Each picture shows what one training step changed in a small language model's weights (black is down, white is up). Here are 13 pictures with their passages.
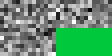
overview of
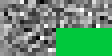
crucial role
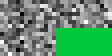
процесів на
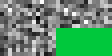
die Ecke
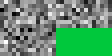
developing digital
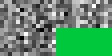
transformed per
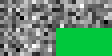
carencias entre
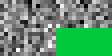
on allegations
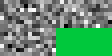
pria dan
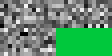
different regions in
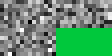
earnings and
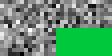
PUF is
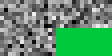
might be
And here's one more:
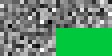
of type B),
